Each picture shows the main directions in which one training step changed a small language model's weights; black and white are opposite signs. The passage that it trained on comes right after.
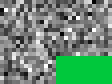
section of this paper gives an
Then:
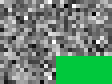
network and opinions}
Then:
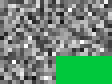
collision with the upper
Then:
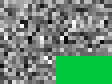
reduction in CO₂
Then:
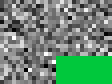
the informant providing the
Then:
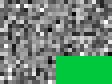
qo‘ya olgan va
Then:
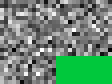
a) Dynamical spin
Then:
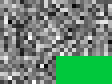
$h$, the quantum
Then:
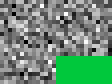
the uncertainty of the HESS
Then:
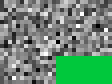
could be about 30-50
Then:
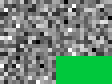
could include the egg not
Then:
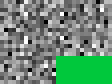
Work, recovery activities and
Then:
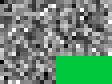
image of Chinese
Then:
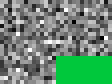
се однесува на
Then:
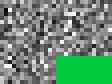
initiation time (with respect
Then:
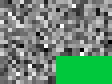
In the context of images,
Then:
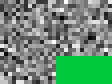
for bounded simply
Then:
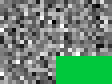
these moments are
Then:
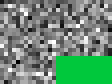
However, the position of the
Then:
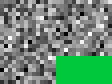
from the in-plane
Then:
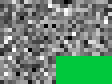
no parece haber
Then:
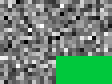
oq sichqonlar
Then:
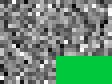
k, the DB is
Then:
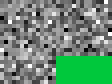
for Active Assisted
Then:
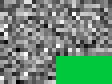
study included 61 people
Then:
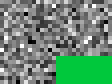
in QCD does not depend
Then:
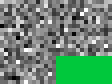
экономику как
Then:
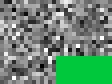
features from vocal samples and
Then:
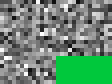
het „woord”
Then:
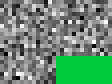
сектор безпеки та
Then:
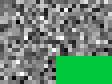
solitary activities and the
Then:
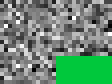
of the shuttling
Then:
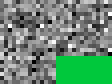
bewegt er
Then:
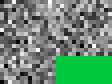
resonance (DEER)
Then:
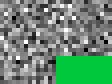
on transferring knowledge from established
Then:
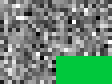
and $\mathbf Q \pm
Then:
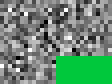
But to allow this much
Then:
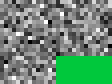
data it is possible to
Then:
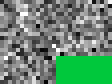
during Run1. %
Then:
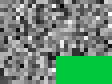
of economic efficiency for the development
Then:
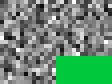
to the environment Responsible
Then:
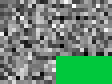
of stealth marketing strategies
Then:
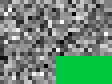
calculated and to overcome this
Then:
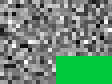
\item {The need for
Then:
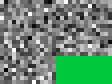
a rychlost,
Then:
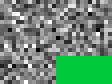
not contain any virulence
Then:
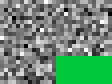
wars with a special focus
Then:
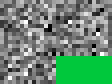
pressure vacuum pump to obtain
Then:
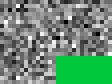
va Zuhra”,
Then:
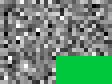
this figure. We see that
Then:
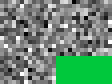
efficiency of protein synthesis
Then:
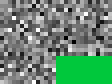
service gateway with the
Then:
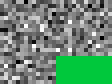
families and relationship between
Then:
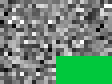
instrumentlarini ishlab chiqish
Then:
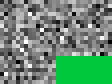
orasida burun
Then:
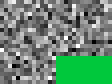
average driving time from
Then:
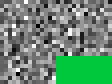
из другой
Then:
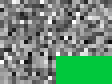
most convincing
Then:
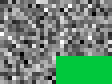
the quantal scattering theory
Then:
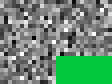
temperature of 2 $K$,
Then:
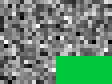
a predominantly
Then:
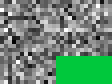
the ship hull through
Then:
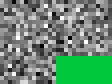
maximum independent sets, and offer
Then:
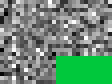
dağılmış ve
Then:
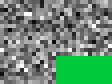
a novel cantered
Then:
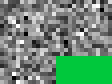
by \begin{eqnarray}
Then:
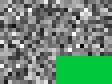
the epoch of the
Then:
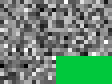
control lot is composed
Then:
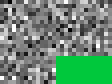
инвестиции в
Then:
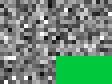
concave mirror with
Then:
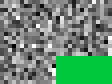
the pathological case, both
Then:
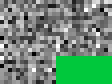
emoționale negative
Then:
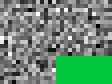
na cidade de São
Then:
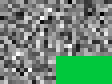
the Cochrane
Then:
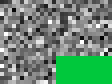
almost impossible to
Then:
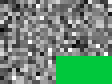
follow at 0.13 and
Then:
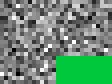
Netherland: 1 South
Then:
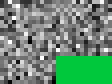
at the time of diagnosis
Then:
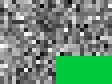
sharp 125 Watt
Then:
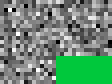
und Umsetzung
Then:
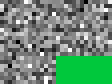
sería un sistema de
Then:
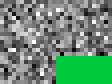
the well-known developed
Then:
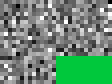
and $T$ and
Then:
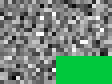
Pakistan are significantly
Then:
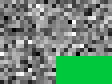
is found in a plot
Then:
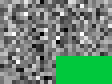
by the Polish Ministry
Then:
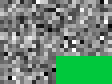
that he did not come across
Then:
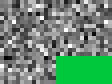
specimen at room
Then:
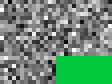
desired hermitian matrices
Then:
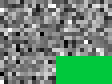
as pessoas que fazem
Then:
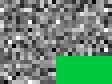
segundo o formato
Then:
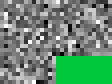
remaining AC component is
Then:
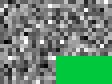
Ancient legends
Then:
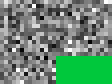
a batch size of 48
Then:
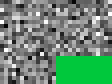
7]. Further research will
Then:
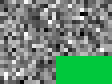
practices rates in the academic years
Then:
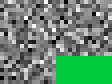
model as our feature extractor
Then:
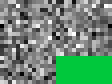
Да школа
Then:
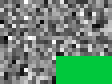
в старших
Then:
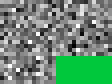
increases. However, this overall
